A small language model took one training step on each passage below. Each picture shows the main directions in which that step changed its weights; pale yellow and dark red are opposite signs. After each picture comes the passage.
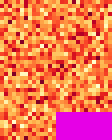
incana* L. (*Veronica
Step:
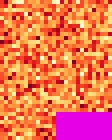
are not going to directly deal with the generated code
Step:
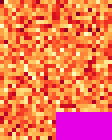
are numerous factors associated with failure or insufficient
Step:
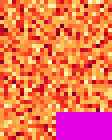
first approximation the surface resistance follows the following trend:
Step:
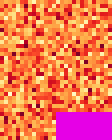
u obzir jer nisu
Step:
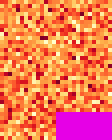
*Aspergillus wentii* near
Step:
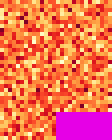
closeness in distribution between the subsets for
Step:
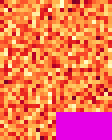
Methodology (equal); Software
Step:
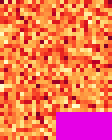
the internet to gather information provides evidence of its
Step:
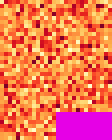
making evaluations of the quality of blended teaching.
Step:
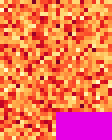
(it becomes greater or equal to the speed of
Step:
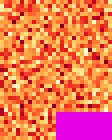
of median consumption expenditure Financial
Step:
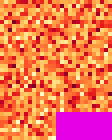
a retrospective study over a 2-year
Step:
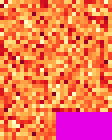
difficult to obtain, the traditional control approaches are hard to
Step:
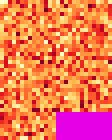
line. The right panel presents the three cases of the
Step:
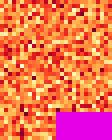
$E>B$ is realized where the wave has
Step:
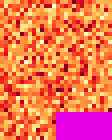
in DFT and Hatree-Fock were used
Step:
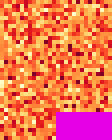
Justifications for their problems committed were
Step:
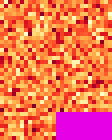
to the mass already included within the disk, estimates of
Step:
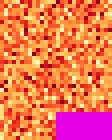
the dust maps from Schlegel \etal\
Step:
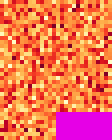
Stable-Baselines3 (2025a)
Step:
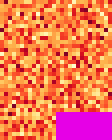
On the other hand, there is a sub-section
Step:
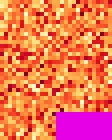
the average price impact function $I_{\rm market}$.
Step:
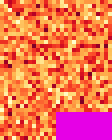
psychological state accounts for 60 to 80% of
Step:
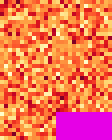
predicting the future movement of each stock based on
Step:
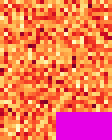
forwards this message (assuming that
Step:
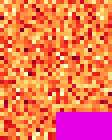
mix whole images (scalar+images),
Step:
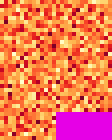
were never accessible before, but will become well within the
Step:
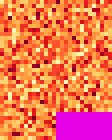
\end{eqnarray} Thus, in a long time
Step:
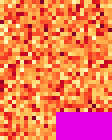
the line-of-sight (LOS)
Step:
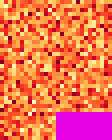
la missione Euclid". DP
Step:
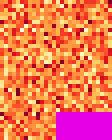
A negative tilt (top panel for
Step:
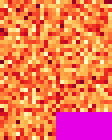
1 Introduction Copper (I) selenide
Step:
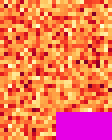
it is a function of many parameters such as
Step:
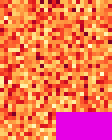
subgroup, which proves to be both a strength
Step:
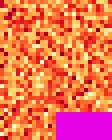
assay known in the literature [7]. The standard
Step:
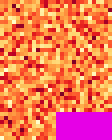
fusion reaction, releasing a burst of energy sufficient
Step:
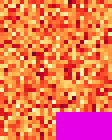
the options \mq understands is provided in
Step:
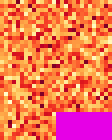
finish with a model that is also widely used in
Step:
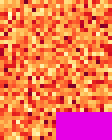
closely connected only with the latter because necking occurs
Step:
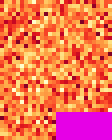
metabolites and best functional overlap. Finally,
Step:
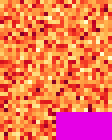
and denoising autoencoders
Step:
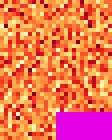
NSERC, the Natural Sciences and
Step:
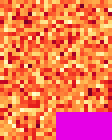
analytical solution provides over a fully numerical one. In the
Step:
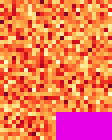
f(E,r)dE \cong
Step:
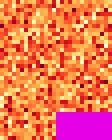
\begin{equation} \dot{\omega}_{\rm
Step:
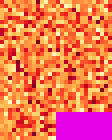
being east of the group core. In this paper
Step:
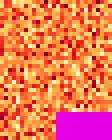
prepared and characterised on the basis of various
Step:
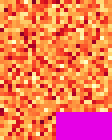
(11 of 15) for fetal distress and
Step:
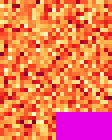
of transverse magnetic field are decoupled from the rest
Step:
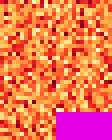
the technical support staff at the Fred
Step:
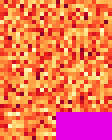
the angular size of the source. This can be done
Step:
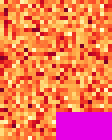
at the location of the event. Results are presented in
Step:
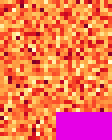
research available in a more machine-readable way,
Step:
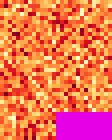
mV min^{-1} . All measurements pertain
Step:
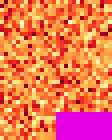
present in the CGQD: (1)
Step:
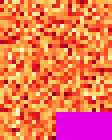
is not happy that is all...”
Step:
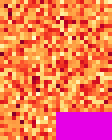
a time (which of course also removes a
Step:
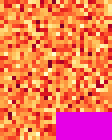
with dark matter expectations in group and cluster environments.
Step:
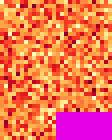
economic power. The large number of youths
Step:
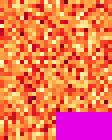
degradation of SDD energy resolution is V magnitude
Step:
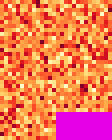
and actual irrigation requirements. The excessive use of water
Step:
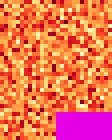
honeycomb flat lattice of carbon atoms with two atoms
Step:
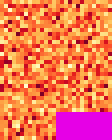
the generation of $\mathscr{H}$ in a
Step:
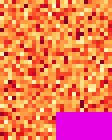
contrast, the integrated $T_{\mu\nu}$
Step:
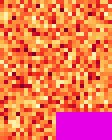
again that another 19.3% of the population is
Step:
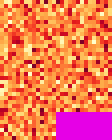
ANN model was characterized by an error rate of
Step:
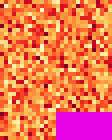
during the pregnancy process. The absence of
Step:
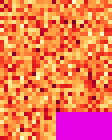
fc foot-candles 10.76
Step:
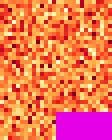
cultivation and postharvest handling to maintain
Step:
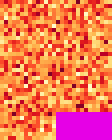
the primary contributions to $\Phi_{e^\pm}$
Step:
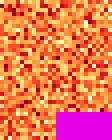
using machine tools, as indicated by the overall grand
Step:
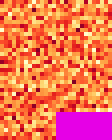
clear that the nurse thought the diagnosis
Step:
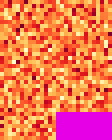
economic value.¹ In Nigeria, this progressive shift
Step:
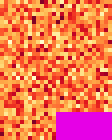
the infrared behavior requires more sophisticated
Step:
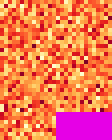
the oil/water interface [5-6]. It
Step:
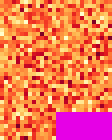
lower energies leaving us with the predictive power of the
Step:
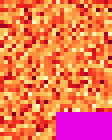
bifurcates. This ``notch"
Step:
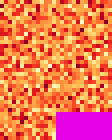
$j^\text{th}$ cores. In
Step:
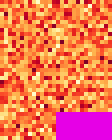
research direction. The physical interpretation of the geometric objects in
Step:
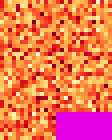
have an ornamental ornament on its
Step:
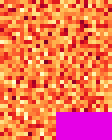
with the atom density and pairing order parameter equations
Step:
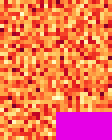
types of food. There are a few examples of them
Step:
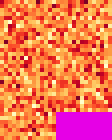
leading indirect obstetric cause of MNM
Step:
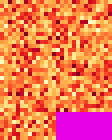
Sezione di Perugia,
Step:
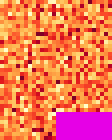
spherical harmonics is related to the spin spherical harmonics
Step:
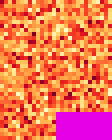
achieve the target 90% vaccination coverage rate
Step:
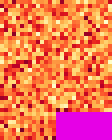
from the UCs members, the officials
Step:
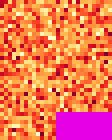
2010]. The participants in this study were eighteen
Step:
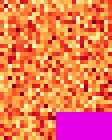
for up to one month is useful for patients with
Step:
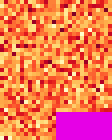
examining surface modifications and surface structures. However,
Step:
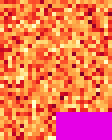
staff members of Pharmacy Practice
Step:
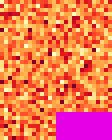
with $N\epsilon=t$ where
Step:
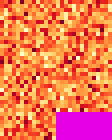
at this temperature. This again gives strong evidence that
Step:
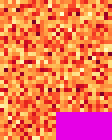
of PM10. These aggregation operators enabled
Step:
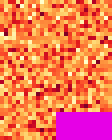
and 0.87 to 0.94 in the actual
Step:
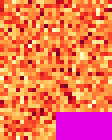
is the use of nonlinear limiters on either flux or
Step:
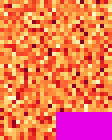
species and flow angle fluctuations for simplicity. In Fig.
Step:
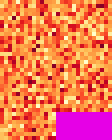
such condensates should be a generic feature of supersymmetric
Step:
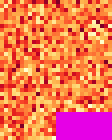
speed of sound is effectively zero and there is no further
